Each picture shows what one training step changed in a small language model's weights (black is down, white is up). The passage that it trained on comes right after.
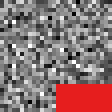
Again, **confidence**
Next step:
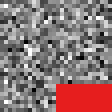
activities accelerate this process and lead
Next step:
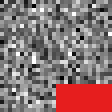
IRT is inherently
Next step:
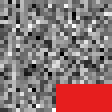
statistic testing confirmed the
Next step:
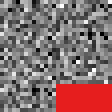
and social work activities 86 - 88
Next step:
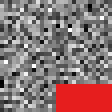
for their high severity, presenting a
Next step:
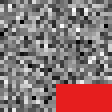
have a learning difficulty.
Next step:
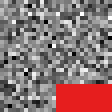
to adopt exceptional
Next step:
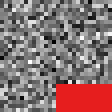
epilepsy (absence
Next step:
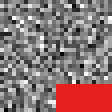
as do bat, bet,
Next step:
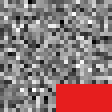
order to raise the need for
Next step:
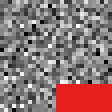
but 36 % of specialists
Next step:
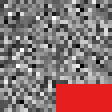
in University especially the
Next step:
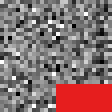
Then the fiber was
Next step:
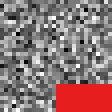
should not be perceived as
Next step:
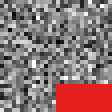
relevant to each of the FAIR
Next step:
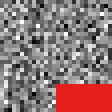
the final manuscript.
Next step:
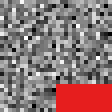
If you agree to take part
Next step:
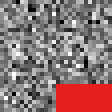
outperformed existing approaches
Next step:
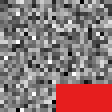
porous materials that show powerful
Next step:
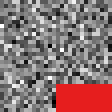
intralinguistic relations and the
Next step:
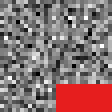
Engineering, Hangzhou
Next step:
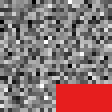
banking industry in
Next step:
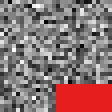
affected in the *hak5*
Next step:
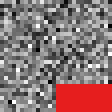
- 4 SCHMIDT,
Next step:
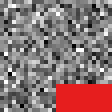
Muslim nations, ensuring
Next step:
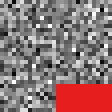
(though not all) areas of
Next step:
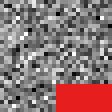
uni flow tube is similar to
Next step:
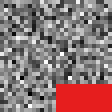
weight perturbations.
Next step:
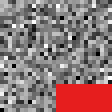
case study we illustrate
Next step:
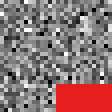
Built Heritage
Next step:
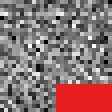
data suggest that terminally
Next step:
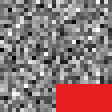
two meteorites highlight the
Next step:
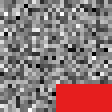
structures into a configuration that
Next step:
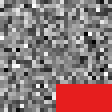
becomes necessary to
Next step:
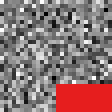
environment of the PHOENIX
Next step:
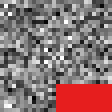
foreign policy was to achieve
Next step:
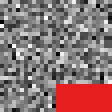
learning period, and the teacher
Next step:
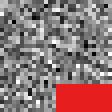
author's E-mail:
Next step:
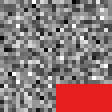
surface, with direction
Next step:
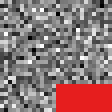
Multistage sampling was used
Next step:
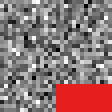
or rigid-plastic
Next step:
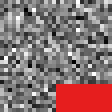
local professional-based safety
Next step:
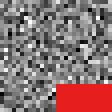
takes longer to emerge
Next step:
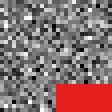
as the main basic characteristics of
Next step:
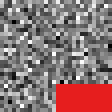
.43 Table 2 – UAR values between
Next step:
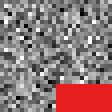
they "re-raised the issue
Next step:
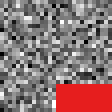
react as they traditionally
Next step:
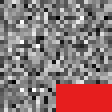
true even where the need for higher data
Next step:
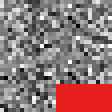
Education Dimension N
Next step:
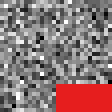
laboratory data of the current purification
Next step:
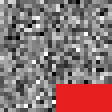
Infracizil (IK)
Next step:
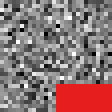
2025). The study's findings are
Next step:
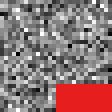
be a namespace specific
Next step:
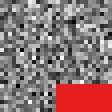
celebrity viewing.
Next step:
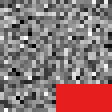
the educational process. Interactive
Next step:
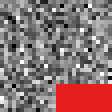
and Emotional Support
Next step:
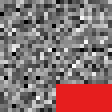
using questionnaires and analyzed
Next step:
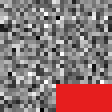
important part of B.Ed program,
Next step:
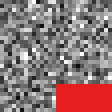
the flexure strength
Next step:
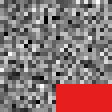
predictor of high comorbid
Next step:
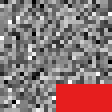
platform [18], our results
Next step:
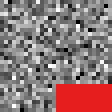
the world's population. As a
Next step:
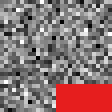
in grade IV with average cell
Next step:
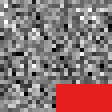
of the Energy and Water
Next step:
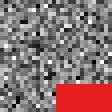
spaces of actualities.
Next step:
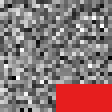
believed to be one of the main
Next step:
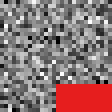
which was not implemented in this particular
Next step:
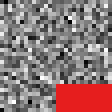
received. In this study,
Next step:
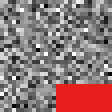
measurements were carried out by a
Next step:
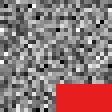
PHV Software:
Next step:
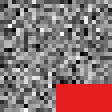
of Orthopaedics,
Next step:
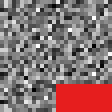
of significance. Targeting such
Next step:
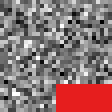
colonial times to the
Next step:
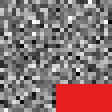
and educational process of regular and
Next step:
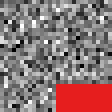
posits that prices fully
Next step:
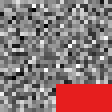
capacity so that participation is
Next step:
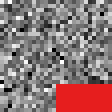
present study aims to develop and
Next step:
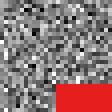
of the vision can involve very different
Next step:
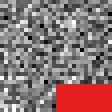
make up over 90% of several
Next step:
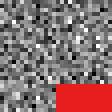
University of Agriculture and
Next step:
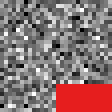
adjustment of married
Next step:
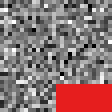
quarter (24%) of women
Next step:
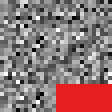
that shape how data can be
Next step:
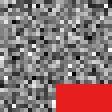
In specific cases a given variety contained
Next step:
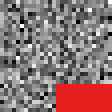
and iterative-feedback
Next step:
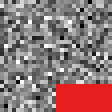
a broaden contextualization for
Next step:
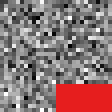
(one may be more preferable for
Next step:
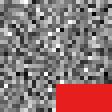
portfolio quality diversification
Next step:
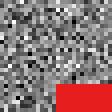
algae samples by different methods
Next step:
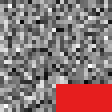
and educational environments. In
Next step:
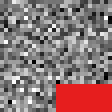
a binary string, to
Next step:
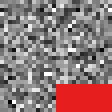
be seen from Table 2, patients with
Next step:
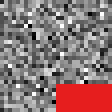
(2)$$ When the value of
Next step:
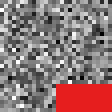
case was carried out by
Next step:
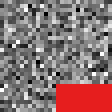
hypodermic needle
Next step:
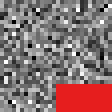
at IRCAM, and education
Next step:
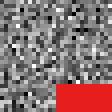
Infants, Typhoid
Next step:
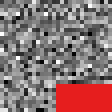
is the number of participants that were
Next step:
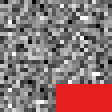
compared with our extracted results and its
